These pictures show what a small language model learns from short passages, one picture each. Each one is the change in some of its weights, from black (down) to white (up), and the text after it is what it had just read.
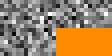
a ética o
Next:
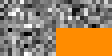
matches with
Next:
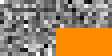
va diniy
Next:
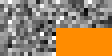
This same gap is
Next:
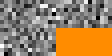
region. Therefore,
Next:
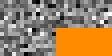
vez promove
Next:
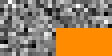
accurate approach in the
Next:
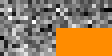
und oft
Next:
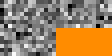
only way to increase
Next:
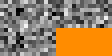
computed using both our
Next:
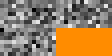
LGRs are
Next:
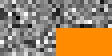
de plusieurs
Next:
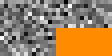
the above form of
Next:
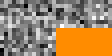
с его
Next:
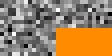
the three cuts
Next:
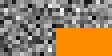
in vdW
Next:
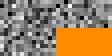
express the
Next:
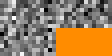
errors found can
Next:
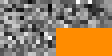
the ghosts
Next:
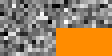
zero-point energy
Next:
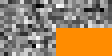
noisy nature
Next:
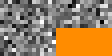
verwendet wird
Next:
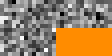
future trial
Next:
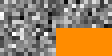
%- unsat
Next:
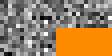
states that any external
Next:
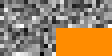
to model explicit
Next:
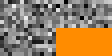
industry in the
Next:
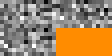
fim em si
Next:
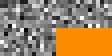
we report on
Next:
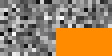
the high metal
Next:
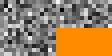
and their product defined
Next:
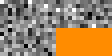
part by the
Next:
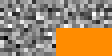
en deux
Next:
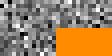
boundary conditions over the
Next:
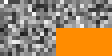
cual deja que
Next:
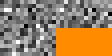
moduli space
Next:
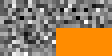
heuristic approach
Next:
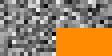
This is likely due
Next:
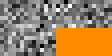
of the image to
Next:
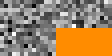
the spectral value
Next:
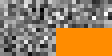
Phys. Rev.
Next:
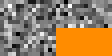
the degree of almost
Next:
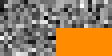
of gravity. Here
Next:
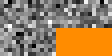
and sign-off
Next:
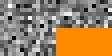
LEs below
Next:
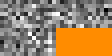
em que está
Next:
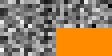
have also shown
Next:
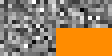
supporting group
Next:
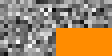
agente ativo
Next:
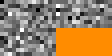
heute eher
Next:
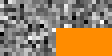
de emergência no
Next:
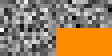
the topological edge
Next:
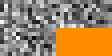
and $U$
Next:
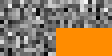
series. Instead
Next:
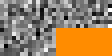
hand. This work
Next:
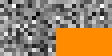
and the local
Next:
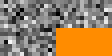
spectrum, both
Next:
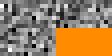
не может
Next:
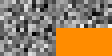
is performed. This
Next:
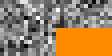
autonomía del
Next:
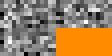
different test frequencies and
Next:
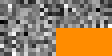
local deviations
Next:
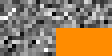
whole sample in
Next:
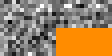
one can easily
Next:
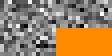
MPMS system
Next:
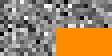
the influence of the
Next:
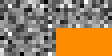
approach has indeed
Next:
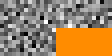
product information form.
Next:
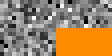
a mano,
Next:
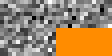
a unitary transformation
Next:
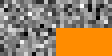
territorio. Il
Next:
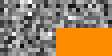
bits calculation}
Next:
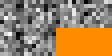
la división
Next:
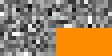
EU through
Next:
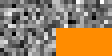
talvez o
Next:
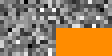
solving for
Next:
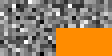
whose dynamics are
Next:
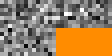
AGN emission by the
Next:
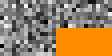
regularization and the
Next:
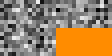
also die Zelle
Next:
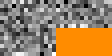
to the anisotropy
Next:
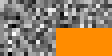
सूर न
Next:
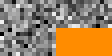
closer to the
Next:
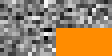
Lernende hat
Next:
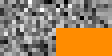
methods and choose the
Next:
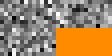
descritos de
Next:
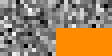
the position and
